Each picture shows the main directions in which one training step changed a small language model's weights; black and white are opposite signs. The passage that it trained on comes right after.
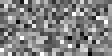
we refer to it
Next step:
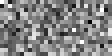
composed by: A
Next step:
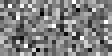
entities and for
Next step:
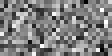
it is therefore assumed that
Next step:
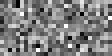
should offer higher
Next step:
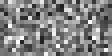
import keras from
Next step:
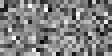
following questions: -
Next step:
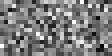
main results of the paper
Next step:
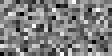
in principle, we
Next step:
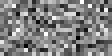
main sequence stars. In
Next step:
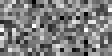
National University of
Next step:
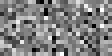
simulation, all details introduced
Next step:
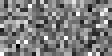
that there is a significant
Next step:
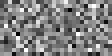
not require any user
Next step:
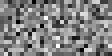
plasmid with a
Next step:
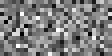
the molecular formula
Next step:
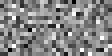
infrastructure. The
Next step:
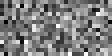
and its particle-based
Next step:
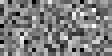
and $Z$
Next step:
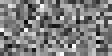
correlations between various
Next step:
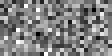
in ultracold
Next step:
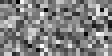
suggests initial densities
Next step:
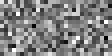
quench even for
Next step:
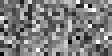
of the synthetic
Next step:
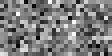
who received treatment from
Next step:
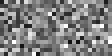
the mentioned dimensions is
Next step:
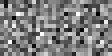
long as they are
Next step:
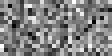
or have a long critical
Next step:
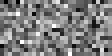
outflows as compared
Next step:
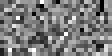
au - bv
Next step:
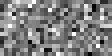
sequences of images due
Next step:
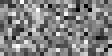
coastal areas.
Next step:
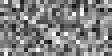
to minimize its
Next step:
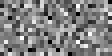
have annual
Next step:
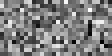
sing. Singing
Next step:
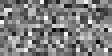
result converge so
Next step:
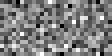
improved quality of service
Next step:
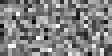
as well as other
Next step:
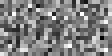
is data from other data
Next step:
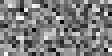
of its rotational
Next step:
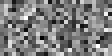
the view point of the
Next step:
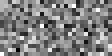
offered. The procedure
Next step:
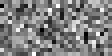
an UCO is
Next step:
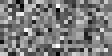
injury was
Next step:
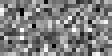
plant and tested
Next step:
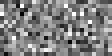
and standard deviation of
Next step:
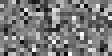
states (See,
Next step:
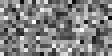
used to improve many levels
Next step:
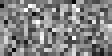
just classified the
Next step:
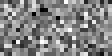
estimate the SNR of
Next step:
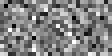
common fungus
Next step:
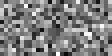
occur so often).
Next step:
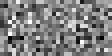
the construction field and
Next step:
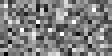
demyelination with
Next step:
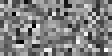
paper is as follows:
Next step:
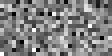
law is more accurate
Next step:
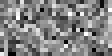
from the available data on
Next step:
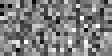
and friction of
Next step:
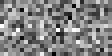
due to technical,
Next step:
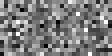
that it is generally
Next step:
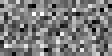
respect to the oil's
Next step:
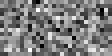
base of the
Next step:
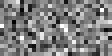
waveform might lack some
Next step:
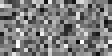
in innovative
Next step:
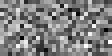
the gas pressure and rate
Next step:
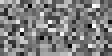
agent artificial
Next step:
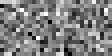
reports based on
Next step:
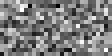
an FOFC
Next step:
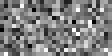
were used for the
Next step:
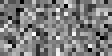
build the detector
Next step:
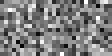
topological structure of the
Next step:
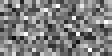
to access multiple touch
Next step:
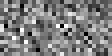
are certain functions whose details
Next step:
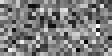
treatment takes a long
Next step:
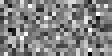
operations of the application and
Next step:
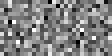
and\ \citenamefont
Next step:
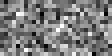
just before the classification
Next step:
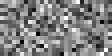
differences between the groups in
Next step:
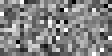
sure the backs
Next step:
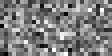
most likely associated with changes
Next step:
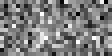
decreases sharply
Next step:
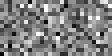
projects. But
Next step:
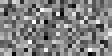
to ensure its accuracy.
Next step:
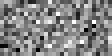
of scanty
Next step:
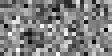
involving exponentially
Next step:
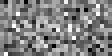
well as the clinical
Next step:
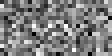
The prevalence of
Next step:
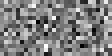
was expected to analyze
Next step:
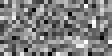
in free space.
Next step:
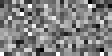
i.e. close
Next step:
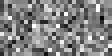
small scales. The first
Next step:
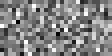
by potential backup
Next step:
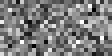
topology modification approaches
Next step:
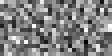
under composition of
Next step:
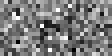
operates as a
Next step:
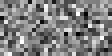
of our countries.
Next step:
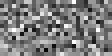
In this configuration the
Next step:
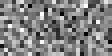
of dialogic
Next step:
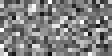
or financial relationships that
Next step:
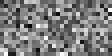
the three generators of
